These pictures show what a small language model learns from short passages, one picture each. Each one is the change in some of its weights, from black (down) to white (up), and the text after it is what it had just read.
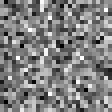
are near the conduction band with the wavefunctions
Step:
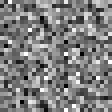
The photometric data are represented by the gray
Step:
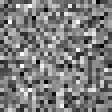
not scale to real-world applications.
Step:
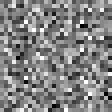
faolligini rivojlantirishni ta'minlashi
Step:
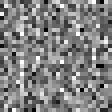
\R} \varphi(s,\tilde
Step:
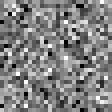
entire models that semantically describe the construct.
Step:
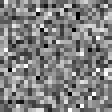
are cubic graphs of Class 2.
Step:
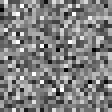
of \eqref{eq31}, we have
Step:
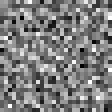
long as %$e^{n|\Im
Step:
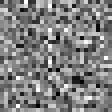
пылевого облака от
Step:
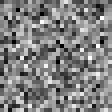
classification is based on just one epoch of
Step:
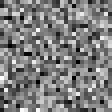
/ mixed stacking in purple. Note
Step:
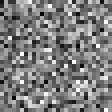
for the case where the flow is dominated by
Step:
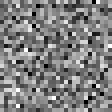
networks as directed networks where the nodes constitute
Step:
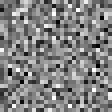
of Leibniz's explanation above
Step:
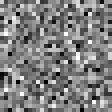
the pair rms $\sigma_p$
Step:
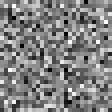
погружаться. Но,
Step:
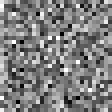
the following. \begin{center}
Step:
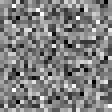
в поездах. Вестник
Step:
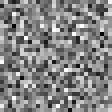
Curie--von Schweidler
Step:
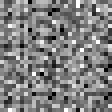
application-dependent variable fixed-point data types for
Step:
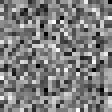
são também dos sócios mais
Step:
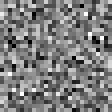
oydin bo'lib bormoqda.
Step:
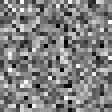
Figura 1. Ecografía
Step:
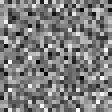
knowledge are indicated. Based on
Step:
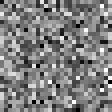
would like to thank Paul Dimitre
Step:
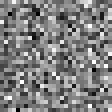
to their cluster assignments by the complex growth
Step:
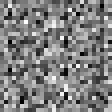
\ee neglecting lepton masses.
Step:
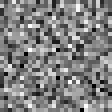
the qubit frequency $\Delta$. Here
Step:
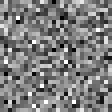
più utilizzate, a
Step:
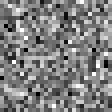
representative of $H$ and $f$.\
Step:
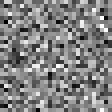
di Sektor Desa*. -
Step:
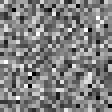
Levi-Civita derivative for a tensor
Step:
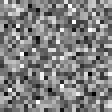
polyhedra on $U$ such that:
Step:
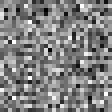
dari 9 siswa yang belum
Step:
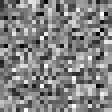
binary matrix with a SGR of
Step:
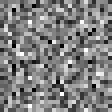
instituciones educativas son parte fundamental en la
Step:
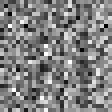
Consider now the family of minimisers
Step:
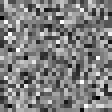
\primeQ_L$. In other words,
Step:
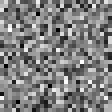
that \begin{enumerate} \item
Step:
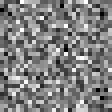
foam and placed on the axis of the
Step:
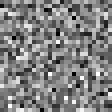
Service Quality among Online
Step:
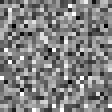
column densities in the orbital plane between the
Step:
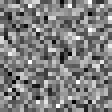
sheaf associated to $M$ to the fibers
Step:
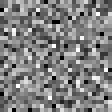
2020). Alguns exemplos de
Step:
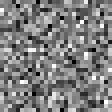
computations in which error bars are not
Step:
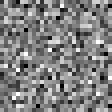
\hline Number of multiscale &
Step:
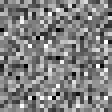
старинного здания на
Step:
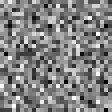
языком содержит признаки
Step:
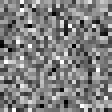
with decreasing $\langle\phi\rangle$.
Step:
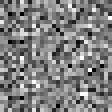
ao nascer. Dos 13 estudos
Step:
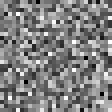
и достижения, поступки и
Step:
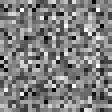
alloy after slow solidification.
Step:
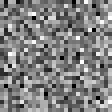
may measure how large or small are holding
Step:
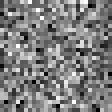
If we neglect the imaginary part,
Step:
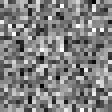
in section 5.1. \medskip Column
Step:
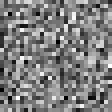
supporting health and improving quality
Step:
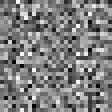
esa o'z vazifalarini
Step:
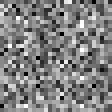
Problem treba definirati jasno i
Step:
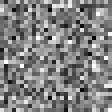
Let us choose a lift $\varPhi \colon
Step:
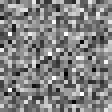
local orthonormal frame of $M$ and
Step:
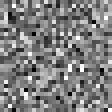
Bob's subsystem. Only when she
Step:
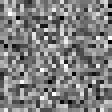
-\theta)}{(\sigma -\theta) (\rho
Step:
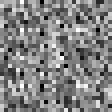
on the left, and (ii) both
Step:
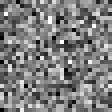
obvious way. We can however not apply the same
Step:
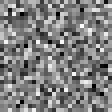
2. Two adjoining lakes are
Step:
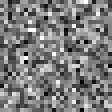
harmonic transform, becomes more desirable.
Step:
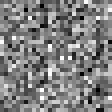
a nanoporous body with a
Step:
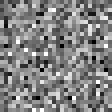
polarization of radiation with known initial polarization
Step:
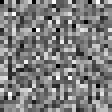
7. *Frenehart T.*
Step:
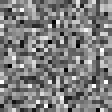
are improper, each of them does contribute
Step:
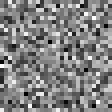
plotted for comparison (black). }
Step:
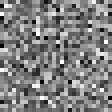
e^{-isH} \partial_s
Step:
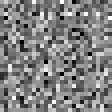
Perform the following pattern search move Step
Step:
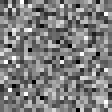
Consequently, factoring is reducible in
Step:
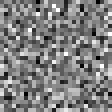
uma persistência de pelo menos
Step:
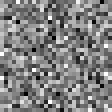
of the data, consistent within the normalization uncertainty
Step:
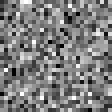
and Fourier transform. Furthermore, we derived the
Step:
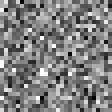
the generators as \begin{equation}
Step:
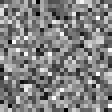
and the number $\delta$ of covariance matrix
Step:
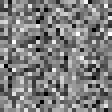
залога без нотариального
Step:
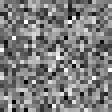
misalnya, dapat
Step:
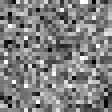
perpendicular direction, for near-field
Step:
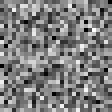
uso de uma moeda digital, com a
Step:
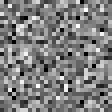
destacando alguns elementos
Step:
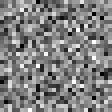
on automation and human judgment across
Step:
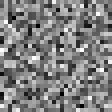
used to obtain the CI. In all cases
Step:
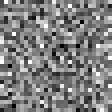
*hold. Then for* $k
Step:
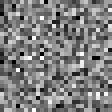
follows: In section 2 we describe the dynamics and
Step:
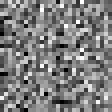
alignment with desired behavior and enables
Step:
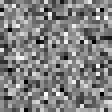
power series with constant term $0$ and
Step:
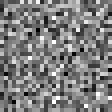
differing by an angle $\pm
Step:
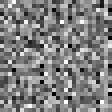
problemas é um aspecto fundamental na
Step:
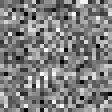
and Standard Model background are very sensitive
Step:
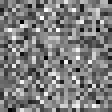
seen it show up in the same way
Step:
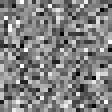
that require high purity and Gaussianity of
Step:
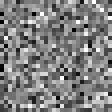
é possível em um espaço onde
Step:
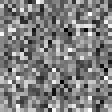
the basis of the non-cognitive
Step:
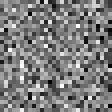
tez-tez namoyish
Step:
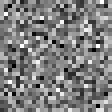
with scalable applications. We have experimented
